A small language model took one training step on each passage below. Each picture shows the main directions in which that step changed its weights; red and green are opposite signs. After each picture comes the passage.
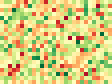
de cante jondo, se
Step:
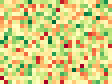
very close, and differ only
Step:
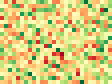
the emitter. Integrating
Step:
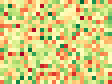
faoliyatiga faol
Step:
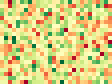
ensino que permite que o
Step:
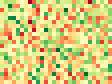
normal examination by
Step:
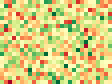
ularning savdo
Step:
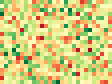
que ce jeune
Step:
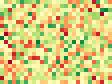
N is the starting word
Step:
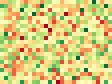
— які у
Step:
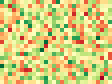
and its role in the education
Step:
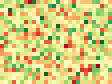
neural-based systems are
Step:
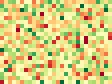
потомство. В
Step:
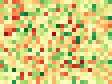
at pH 8. The activity
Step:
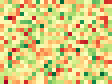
effect of the PBG
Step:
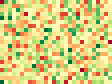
to cater to the requirements
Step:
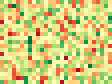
of the TAS and General
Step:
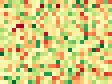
Wilcza Wola,
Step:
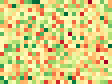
Deliverable 6.1 –
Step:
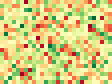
Die bestemming,
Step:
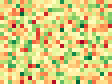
temperature (°C)
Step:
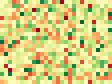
the same performances. Results
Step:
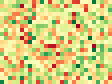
le régime sera
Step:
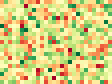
the most important urban feature:
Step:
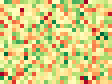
die klinische
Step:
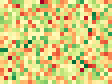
the multi-band
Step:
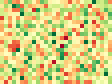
the cancer scenario,
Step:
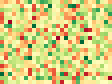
the controlled manipulation
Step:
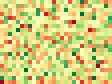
from Minorca was also
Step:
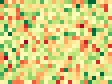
to say and being
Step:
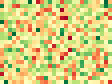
learning of teachers of
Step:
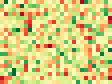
begin with, the participants
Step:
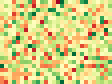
rapid corrosion,
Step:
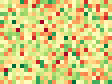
Asteraceae family
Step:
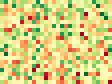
¹ Appleyard,
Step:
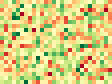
extractive summary
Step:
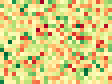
ما نصت
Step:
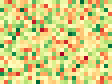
daremos a esas
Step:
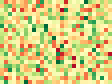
التي لا
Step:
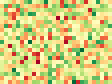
the intracapsular
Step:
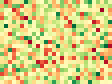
o rechazarla
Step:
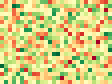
presentation of the published
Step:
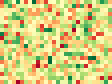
che è stata
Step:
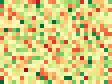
attuale. La
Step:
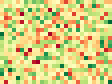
foi realizada.
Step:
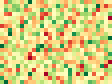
Value Added,
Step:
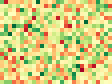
meeting to order at
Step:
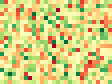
female, unnatural
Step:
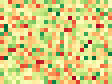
as *coffee* or
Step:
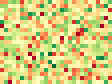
июня): в
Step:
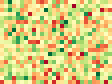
soni ortib
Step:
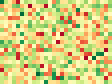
more absenteeism of
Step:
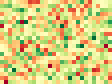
da, mazmunı
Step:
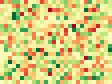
coping with the rate of
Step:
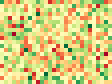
modifikatsiya qilish
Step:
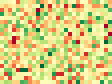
orqali fikrlarini
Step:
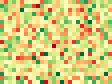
Кантербюри ва
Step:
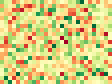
globally. These
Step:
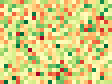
lingkungan, orang
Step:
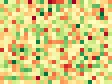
Practices of School
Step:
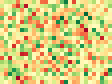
pode vir a trazer
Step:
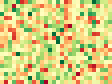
va o'quvchilarda
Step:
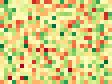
bilan hamkorlikda
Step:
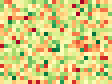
a more pronounced
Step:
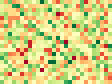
the psychology of
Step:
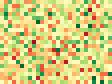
a data from MovieLens
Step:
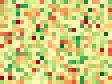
analysis (PCA), six
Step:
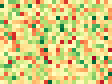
also for bearers of knowledge
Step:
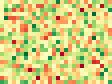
written in lighter
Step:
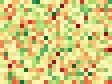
Turlar tarkibining
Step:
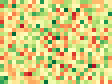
Jute leaves, and
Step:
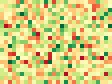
highly efficient for
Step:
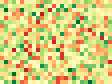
кислорода, а
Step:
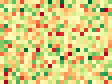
остром периоде
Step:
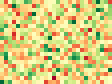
fomentando reflexões
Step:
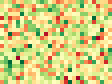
the banking sector
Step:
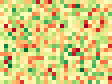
moyli ekinlar
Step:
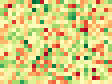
called Learning Through
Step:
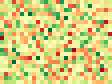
the rapid rate of
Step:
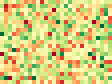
has also been occurring in
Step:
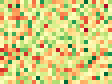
for 2 years after
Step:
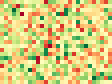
diffusion and the
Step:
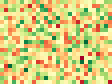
yang berkembang semakin
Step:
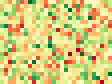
engineering and
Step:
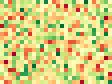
Qaanaaq og
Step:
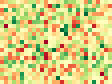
uma falta de habilidade
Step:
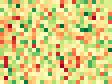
simulation has become a very
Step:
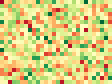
and Pedagogical Sciences
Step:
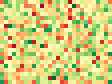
close according to the
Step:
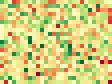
Table 5. Average
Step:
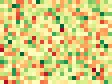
of 4'-methyl
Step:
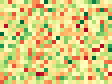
localized density of
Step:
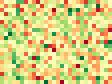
dealing with initial
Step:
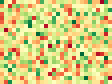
and praise to God for
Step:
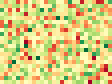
the Ministry of
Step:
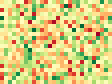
around 90% of them
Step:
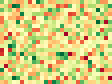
of a sample, two
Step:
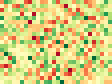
a model, feedback from
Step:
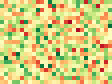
Yağcı &
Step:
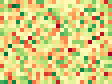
of basic knowledge about the
